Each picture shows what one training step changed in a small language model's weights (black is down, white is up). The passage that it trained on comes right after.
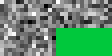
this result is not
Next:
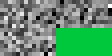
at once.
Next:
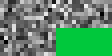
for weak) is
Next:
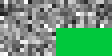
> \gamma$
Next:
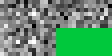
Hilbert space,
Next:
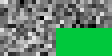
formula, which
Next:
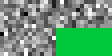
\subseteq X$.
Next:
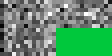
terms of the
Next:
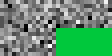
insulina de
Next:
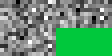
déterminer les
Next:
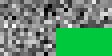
transform of
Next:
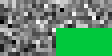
Then, the following
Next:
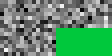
{\it of all
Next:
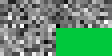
to the case of
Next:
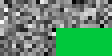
termos do
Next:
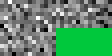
compteu amb
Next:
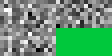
= {Four
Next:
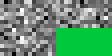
justamente para
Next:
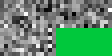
initial block
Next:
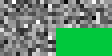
areas for
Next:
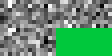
map will generally
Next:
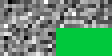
unit commitment
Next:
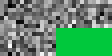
the homological
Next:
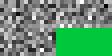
and one nonzero
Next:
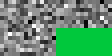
deformations of
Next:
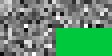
een beetje
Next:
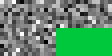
and find various
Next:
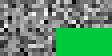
in expectation
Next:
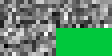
of the variational
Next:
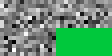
e não prática
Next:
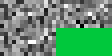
probability space satisfying the
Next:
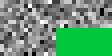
The map $A
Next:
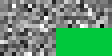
Hence the critical
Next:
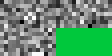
single critical
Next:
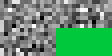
y eje
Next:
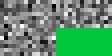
reducing the
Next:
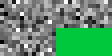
и даже
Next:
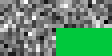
any $C'
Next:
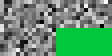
The acceptance
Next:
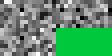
compute $$
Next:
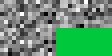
on $M$
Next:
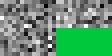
would like to
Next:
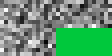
Ich muss
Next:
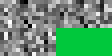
is provided to
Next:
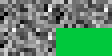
that is, the
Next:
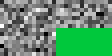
F , bu
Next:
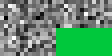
sequences of
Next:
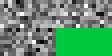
Claims in
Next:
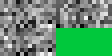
a matrix of
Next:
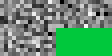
solutions. **The
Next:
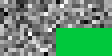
The capital is
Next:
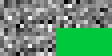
a alto
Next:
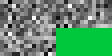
at the edge of
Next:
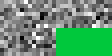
maps $f$
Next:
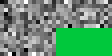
que estão
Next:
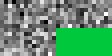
ripeness of
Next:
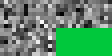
can be associated to
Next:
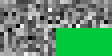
is $\kappa$
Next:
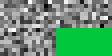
va meva
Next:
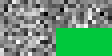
At small
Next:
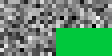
de TB por
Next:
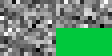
а также
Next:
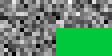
that for all
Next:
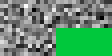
har qancha
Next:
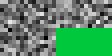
if it is
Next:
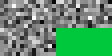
we impose the
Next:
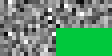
require an
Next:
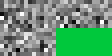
& \cdots &
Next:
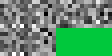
smoothly to
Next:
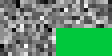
This whisper
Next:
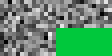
variance is
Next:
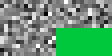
integrable system
